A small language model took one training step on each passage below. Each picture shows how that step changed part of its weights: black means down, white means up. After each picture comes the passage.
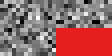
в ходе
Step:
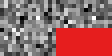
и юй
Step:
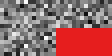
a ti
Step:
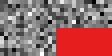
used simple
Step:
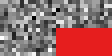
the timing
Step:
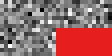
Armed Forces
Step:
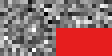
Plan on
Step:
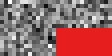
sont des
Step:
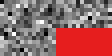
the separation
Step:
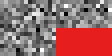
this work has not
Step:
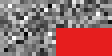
in the near
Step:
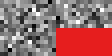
study in the
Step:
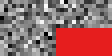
but relies
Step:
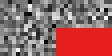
assistência em
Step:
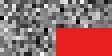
period and
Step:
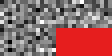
que dá
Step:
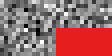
equal to
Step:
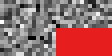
document will
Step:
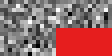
Network for
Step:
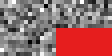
events and
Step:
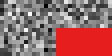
class of
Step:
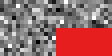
R. Thun
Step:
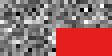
and then
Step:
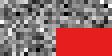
and body
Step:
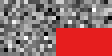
organization, their
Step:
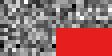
right to
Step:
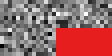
The used form of
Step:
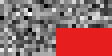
another or
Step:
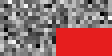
are used for
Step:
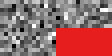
prevent them
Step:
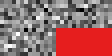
guru yang
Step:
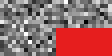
and are based on
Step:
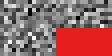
management tools;
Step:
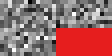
learning is the
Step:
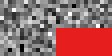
To assess
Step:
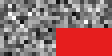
regional RM
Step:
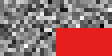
be applied
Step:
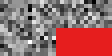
after the
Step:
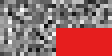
and d30 of
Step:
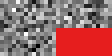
effect of using
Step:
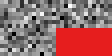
the decade of
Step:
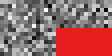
text as it
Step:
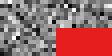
string used for
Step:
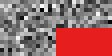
in this study is
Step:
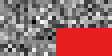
meist nicht
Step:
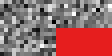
manage: it
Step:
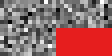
cómo del
